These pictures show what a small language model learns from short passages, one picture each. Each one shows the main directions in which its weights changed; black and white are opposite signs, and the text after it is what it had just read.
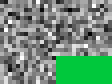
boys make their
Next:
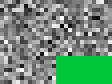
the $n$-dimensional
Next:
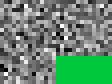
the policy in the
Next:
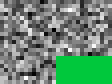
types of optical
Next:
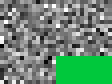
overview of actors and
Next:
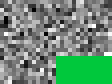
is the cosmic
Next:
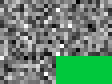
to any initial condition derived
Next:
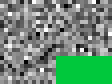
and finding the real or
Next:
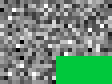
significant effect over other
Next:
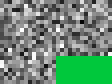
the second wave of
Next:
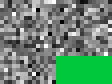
turbulent light
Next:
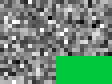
DVS-2 results
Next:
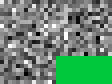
explicitly by
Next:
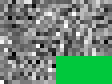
that were excluded
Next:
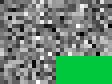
relationship management with
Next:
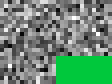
this article. We
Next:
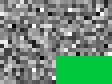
almost three times
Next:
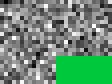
online OEC
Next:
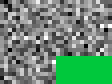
= q^e$ where
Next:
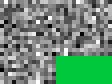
choose the modeling
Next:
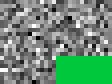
are many factors which design
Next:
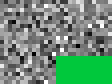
points. This indicates
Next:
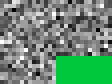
Corresponding author
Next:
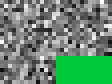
state the main theorem,
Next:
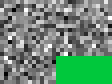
principle for
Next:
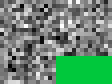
to the unit sphere
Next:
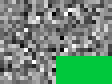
50% of the
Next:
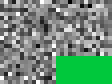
\Point in
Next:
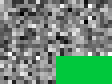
August 23.
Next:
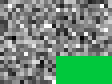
arranged in
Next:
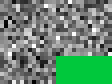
tetratic would result.
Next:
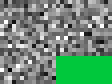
rate. This shows that the
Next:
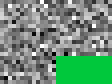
society consisting
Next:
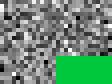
the infimum of all
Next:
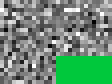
day was affected by
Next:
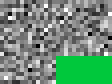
been possible to determine
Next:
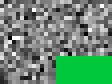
to study and compare the
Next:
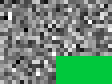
drive is a
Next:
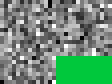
user modeling with
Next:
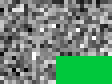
all to derive any
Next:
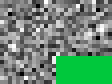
and deformation spaces of
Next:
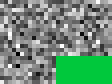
$c$ about the point
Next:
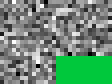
at half maximum
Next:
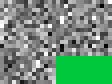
for such algebras.
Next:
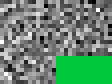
demonstrate that the
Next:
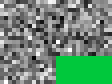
Von Mises
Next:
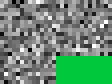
The Ricci operator
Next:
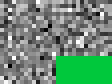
act. The third
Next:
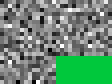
Some owners
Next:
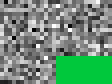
bound $m(T)$
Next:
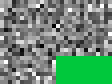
long-period side
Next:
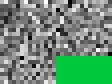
$\K$ sending
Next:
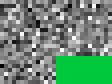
were classified
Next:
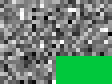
resources raise
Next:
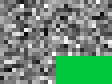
results to the general case of
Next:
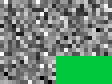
estimating the generators is
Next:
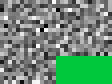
economic and social
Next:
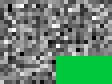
this unconstrained
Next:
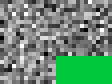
in its first five
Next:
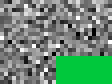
the desired result.
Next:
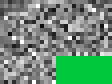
al. [2] have
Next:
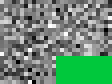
seems relatively straight
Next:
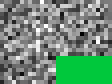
depicts the
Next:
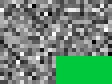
new room is connected
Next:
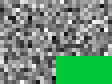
flux from a combined
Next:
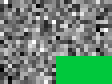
that has slowed the
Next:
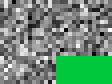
in Blender for
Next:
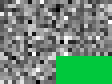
two possibilities
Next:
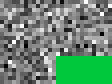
system, we expect
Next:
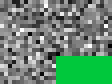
violation is related
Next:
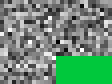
for short), that does
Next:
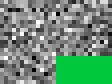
cluster via the
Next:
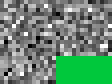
challenge for
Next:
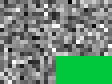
linear combination of temperature
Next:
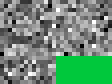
largest peer
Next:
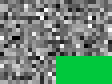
`operator' for
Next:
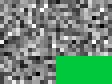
i\leq L$. The
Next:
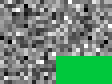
the 2-dimensional
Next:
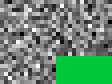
the gas phase, can
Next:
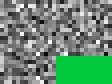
is the unknown
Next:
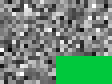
the center, and the
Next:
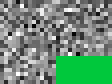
lines in left and
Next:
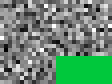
is the estimate that follows
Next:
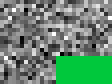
principles to
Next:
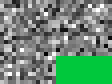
Since the dynamics of
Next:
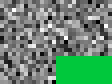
when $\sigma=5$
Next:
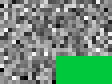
The flux passing
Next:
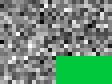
train machine learning
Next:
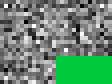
the Bulgarian
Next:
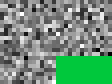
it is also grown
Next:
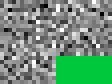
per task.
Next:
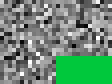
to measure the impact per
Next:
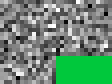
suitable for general class
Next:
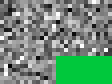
fusion, as a
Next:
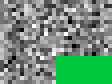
measured from the simulation
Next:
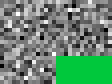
that in the framework of
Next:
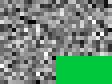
farmers have to
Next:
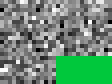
stabilizes the
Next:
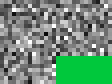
relatively compact. It
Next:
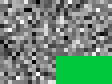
cassava is
